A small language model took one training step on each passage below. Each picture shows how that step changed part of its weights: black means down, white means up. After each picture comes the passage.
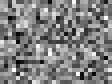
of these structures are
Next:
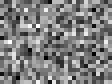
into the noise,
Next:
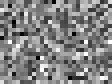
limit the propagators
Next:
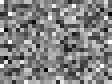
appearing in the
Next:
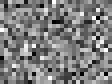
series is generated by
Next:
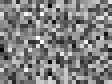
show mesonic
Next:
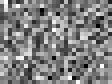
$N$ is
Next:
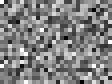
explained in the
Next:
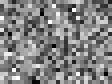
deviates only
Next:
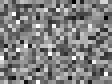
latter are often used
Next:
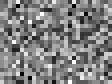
a good approximation in
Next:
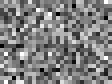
nearly constant
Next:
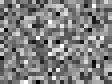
frame-based approaches
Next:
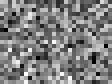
techniques, such as
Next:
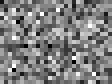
to give insight
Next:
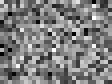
to enhance the
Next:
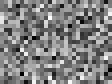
a more extended discussion
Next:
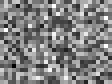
%match predicted
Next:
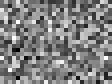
employ a handling
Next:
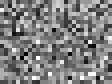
the strong coupling
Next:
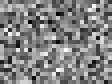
Now, we
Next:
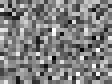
the zero mode is
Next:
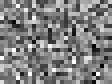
solution for $\delta
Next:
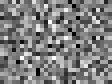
noise was degraded
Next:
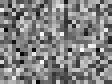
the number of
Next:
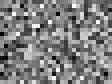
now exploit
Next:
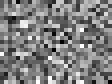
measured in units of
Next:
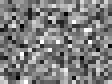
and planetary
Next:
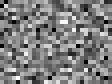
should always try
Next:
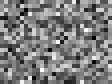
max}$, so
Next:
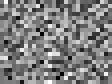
analysis, natural
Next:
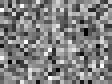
the fusion center
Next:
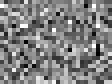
a couple of
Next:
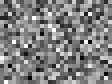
matter will be
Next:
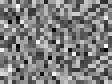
events and thermal
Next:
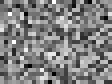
end we explore
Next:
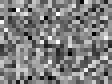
height and width
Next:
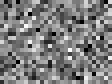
coupled with the solution
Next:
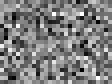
such that time
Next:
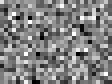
This work was supported
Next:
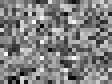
locations in the
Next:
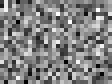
$K$ present
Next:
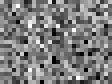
existences in
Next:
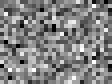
because the mapping
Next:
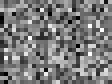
This feature appears more
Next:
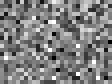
evolve during
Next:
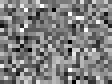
the roots
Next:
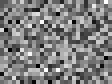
both pattern-based
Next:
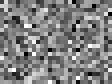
veto models of
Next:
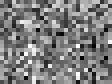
our argument
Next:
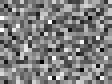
total rate is
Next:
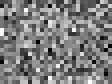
have therefore performed a
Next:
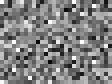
metrics also
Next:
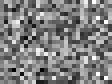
a preference for
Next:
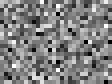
be comparatively
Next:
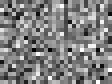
the support of
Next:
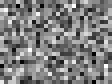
over the 1D
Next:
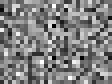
system. Other
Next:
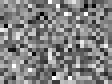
subtractions are
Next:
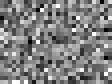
more making the
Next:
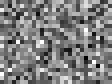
the TRM
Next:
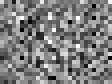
\eeq provided
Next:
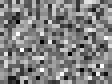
conductivity in
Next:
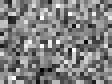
of ice growth
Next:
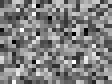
to evaluate the
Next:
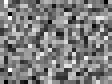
with tuning into
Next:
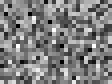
matrix and the
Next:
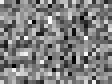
than that to
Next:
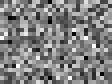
to the width of
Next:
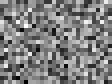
variable. If
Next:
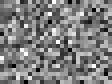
commonly used to
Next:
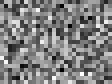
in a strong
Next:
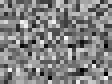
was obtained by
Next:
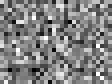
definition is the same
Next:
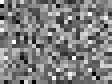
holes have a
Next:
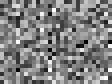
indicated in
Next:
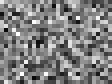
It adopts
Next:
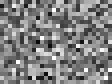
indicating an
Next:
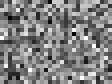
to the environment
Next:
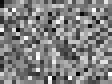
energy separation between
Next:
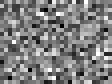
a steady
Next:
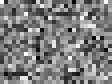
presented when available.
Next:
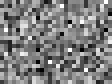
due to the different
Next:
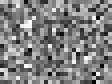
basis for \(
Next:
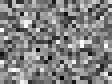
is one of our
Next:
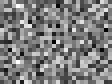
these networks, we
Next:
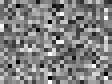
analysis also offers
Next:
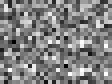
is not a local
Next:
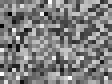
and employ the same
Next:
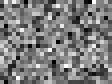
lost charges
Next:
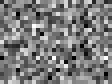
that are used to
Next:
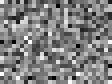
no evidence of
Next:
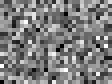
efficiency of the
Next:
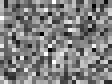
spiral wave cannot
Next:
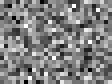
binding energies of
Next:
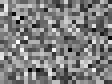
equations are solved
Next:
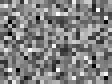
DOS of
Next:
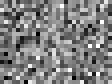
the interpretation of
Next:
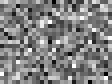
data obviating
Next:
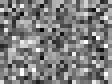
the relations derived in
